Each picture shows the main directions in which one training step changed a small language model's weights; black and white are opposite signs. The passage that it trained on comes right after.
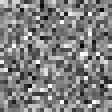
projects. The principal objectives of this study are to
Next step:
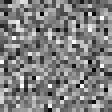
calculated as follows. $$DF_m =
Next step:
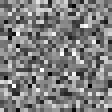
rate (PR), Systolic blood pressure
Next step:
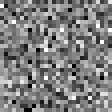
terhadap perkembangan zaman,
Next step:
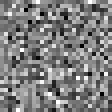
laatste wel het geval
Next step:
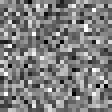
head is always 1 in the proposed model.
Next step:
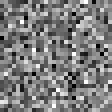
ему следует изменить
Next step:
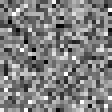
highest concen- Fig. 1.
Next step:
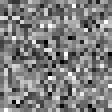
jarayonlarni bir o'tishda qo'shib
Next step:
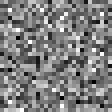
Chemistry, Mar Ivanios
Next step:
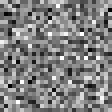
least squares estimation (LSE)
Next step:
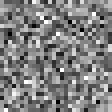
used tattoos for a variety of
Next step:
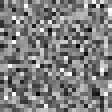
les Québécois utilisent
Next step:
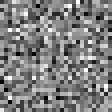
адаптивности в условиях
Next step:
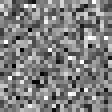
semua instrumen dari tiga tahap
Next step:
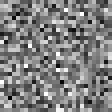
Fajemisin and O.B.
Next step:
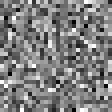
qualified lab technician which showed that
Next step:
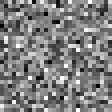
academia expects design engineers to
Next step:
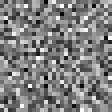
análise numérica, se fez necessário que
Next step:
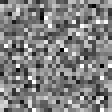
реинтеграции России и
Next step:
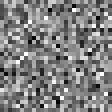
standard diesel [11]. Derived from
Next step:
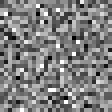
Operational Plan RGPHAE General
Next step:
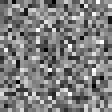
all four languages frequently.
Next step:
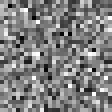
simply a synthesis of what
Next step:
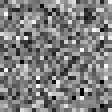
muqarrarlik tamoyilini keng
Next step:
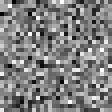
performance, the SQ can be measured. The
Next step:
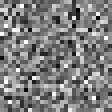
in collaboration with other universities, the
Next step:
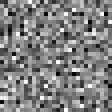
Li(OAc, HOAc)
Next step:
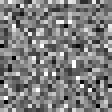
SEL development. It is therefore not
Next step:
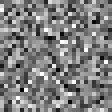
persons are typically researchers from universities rather
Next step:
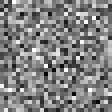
Coordinator of IRTP at
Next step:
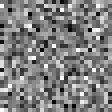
отримано експериментальний
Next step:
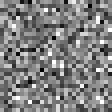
solinadi va to'yingan
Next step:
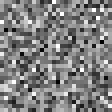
a sandstone rock fragment
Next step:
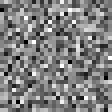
Engenharia e Tecnologias.
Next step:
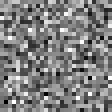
terhadap Keputusan pembelian
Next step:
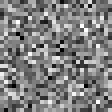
crucial. But an IVC-U is not
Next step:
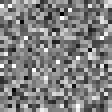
Київський столичний
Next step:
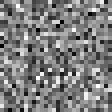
with DCFNoC, IEEE
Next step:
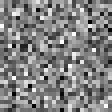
funds should be kept for each running
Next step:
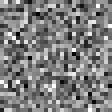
based on their personality and choice will
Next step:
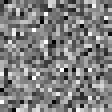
бу кўрсаткич 5% дан
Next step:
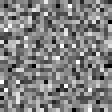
of contaminants in EOM regulated by
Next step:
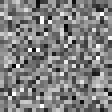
// Ўзбекистон Республикаси Қонун
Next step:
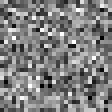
W. H. Roos, G.
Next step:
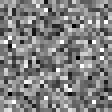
74% of patients, and there was a
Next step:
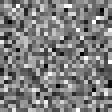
leak or the dams restraining
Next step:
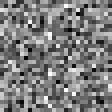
an institution with no current initiatives. The
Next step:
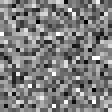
sexuality, neurological
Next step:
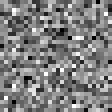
mas reveste-se, assim, de
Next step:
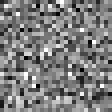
modeling. This analysis was aimed to
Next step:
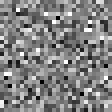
analgesic efficacy of Epidural
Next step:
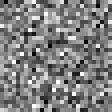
assessment notes. The six core principles
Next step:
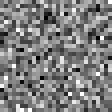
de harmonia” (RIBEIRO,
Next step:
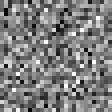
Mean (Sd) Post Mean
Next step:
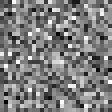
“a psiquiatria
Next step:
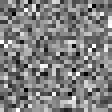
of income inequality across Indonesian
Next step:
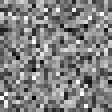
it. Our optimization framework differentiates
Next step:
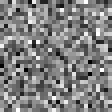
review consists of peer reviewed articles
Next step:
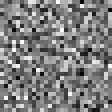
last to first layer. This is based on
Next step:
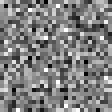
ta'limi tizimidagi psixologlarning
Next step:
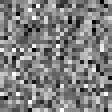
proposes a stricter policy on
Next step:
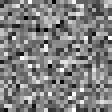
easy content analysis and also help identify areas for
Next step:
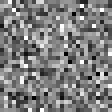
qon miqdori minutli
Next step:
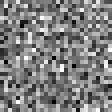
subdivision of a sphere into
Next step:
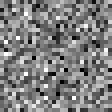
identify the genetic markers associated with high
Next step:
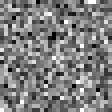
assoggettandoli solo a
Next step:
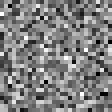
інваріантності. Саме
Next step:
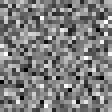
**triple quotes**, the
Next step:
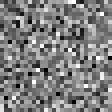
farmed fish. FoodLAND
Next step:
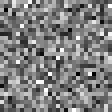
und eine nicht altersentsprechende
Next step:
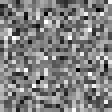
katta o'qıtuvchisi
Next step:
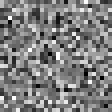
Whitney Test*. Hasil
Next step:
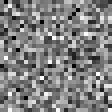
reading, artistic word, acting
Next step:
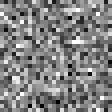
peoples, Christianization,
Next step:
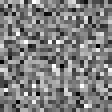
9: Retro Calculation Run
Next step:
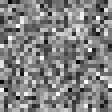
адаптації стало
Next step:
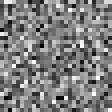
وقال لعائشة
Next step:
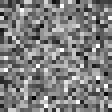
and Coping. New York:
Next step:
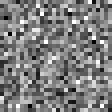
этот метод доказал свою
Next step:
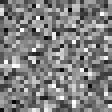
they are still getting an acceptable level of
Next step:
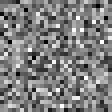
of AI applications in the academic environment.
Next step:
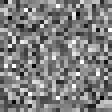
shu tarzda bayon etilgan
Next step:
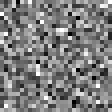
sit, given the level of conservativeness
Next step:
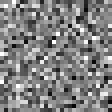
a short story”** while the lowest
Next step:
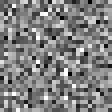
3. «O‘zbekiston Respublikasi
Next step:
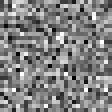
with NaOH solution. A few drops
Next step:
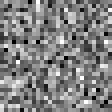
prescribed zone i.e. 1
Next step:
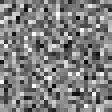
of the shortcomings of integrated
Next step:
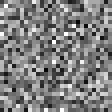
the second week LF damage on rice
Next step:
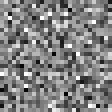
yuzaga kelmoqda. Bu esa o'z
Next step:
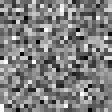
visual intitulada *Dance
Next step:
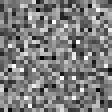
досліджуваного питання.
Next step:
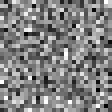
qualitative research. The research utilizes interpretive
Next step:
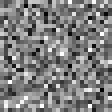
üzerine etkisi Effects of
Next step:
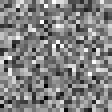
of airway anaesthesia was
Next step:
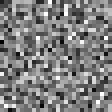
-0.06 Slovakia
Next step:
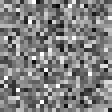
to be the most common intra operative
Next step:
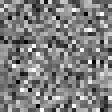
hem düşük hem de
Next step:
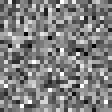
or fluoride ions which form stable
